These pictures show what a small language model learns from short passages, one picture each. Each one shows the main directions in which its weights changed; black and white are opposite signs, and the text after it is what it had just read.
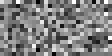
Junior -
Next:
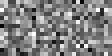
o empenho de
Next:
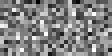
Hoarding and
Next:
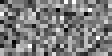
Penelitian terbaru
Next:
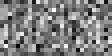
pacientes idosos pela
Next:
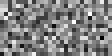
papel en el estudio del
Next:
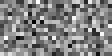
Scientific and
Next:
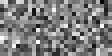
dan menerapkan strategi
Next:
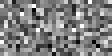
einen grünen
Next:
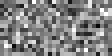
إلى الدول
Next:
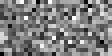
and methods for
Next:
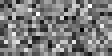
for Cooperation and
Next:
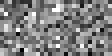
vazifasi deb hisoblaydi
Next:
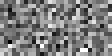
in the field of
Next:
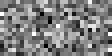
respublikaning 5
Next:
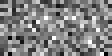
sociais e orienta práticas
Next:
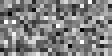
turk tili bilan
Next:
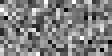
seperti, suka
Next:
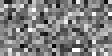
de moarte în
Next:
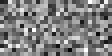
constranger ou
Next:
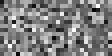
des Netzwerks
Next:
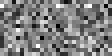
yuritish va uni
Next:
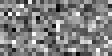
yangi va takomillashtirilgan
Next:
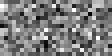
talab qilmoqda.
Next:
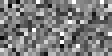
comprometido com o
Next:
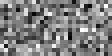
habilidades necessárias para
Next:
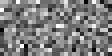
для подтягивания
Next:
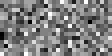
qilingan, Adliya
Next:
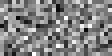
chiqarilayotgan reaktiv
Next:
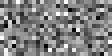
de Caspersen et
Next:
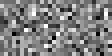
e elevação dos
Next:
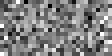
- Twitter
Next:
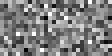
fait les RHS
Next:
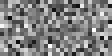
tecnología e
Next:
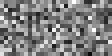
mesma coisa
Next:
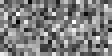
и коррекция
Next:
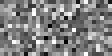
of the world
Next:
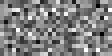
detenidos, formación
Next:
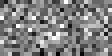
yoritib beradi,
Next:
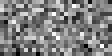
face modality. In
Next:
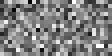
dengan mahasiswa
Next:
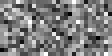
com nossos
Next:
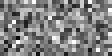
mamlakat moliya
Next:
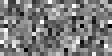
России Владимир
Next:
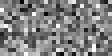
vazifasini bemalol
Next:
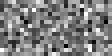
Vegetal en
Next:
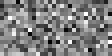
de legitimidade,
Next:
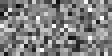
состояние системы
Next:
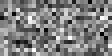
fôrma de
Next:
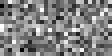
vazifaga asoslangan
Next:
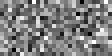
the quality of
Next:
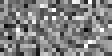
the age of
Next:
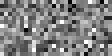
%. Таким
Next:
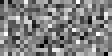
escolha de Ary
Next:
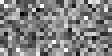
a placeholder
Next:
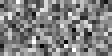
subiectului și
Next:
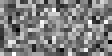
bevosita va
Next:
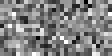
of the state –
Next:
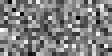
van beroep:
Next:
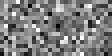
va amalga oshirishda
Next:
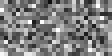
diplomatiyasi uchun
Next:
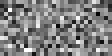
podem ser explorados por
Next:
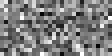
da câmara
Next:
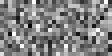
low supply
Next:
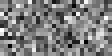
институт управления
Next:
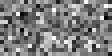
Evaluado Docentes
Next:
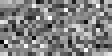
las importaciones de
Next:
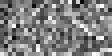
тоже могут
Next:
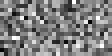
unga ilm
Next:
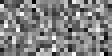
von Lesen und
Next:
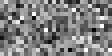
en el mundo que esa
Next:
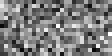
qiluvchi organlar va
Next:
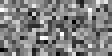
o la coacción
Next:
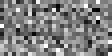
i internetske
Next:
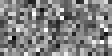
come Aristotele
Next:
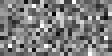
no endereço
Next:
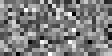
para compreender e
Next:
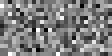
sohalarda foydalanishga oid
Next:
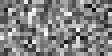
in the majority
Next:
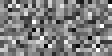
com os teus
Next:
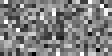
va qudratli
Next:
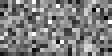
kerak edi. Bunday
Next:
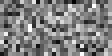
лидерство в
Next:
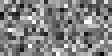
interno y los
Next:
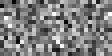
ostida oz
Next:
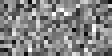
of the Republic
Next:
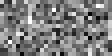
te planten in
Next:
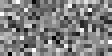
ocurría desde
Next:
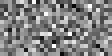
auf Erden.
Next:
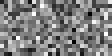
Sciences (PhD), Associate
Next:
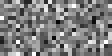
bem como desenvolver e
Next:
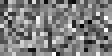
развития аграрного
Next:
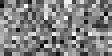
km), la
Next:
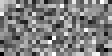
ҳолда, аниқ
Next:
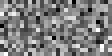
только знаниями из
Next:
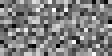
пребиотики в
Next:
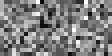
bereits von den
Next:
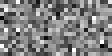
необходимым условием
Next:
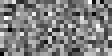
y concentrando más
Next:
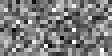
no ambiente social. É
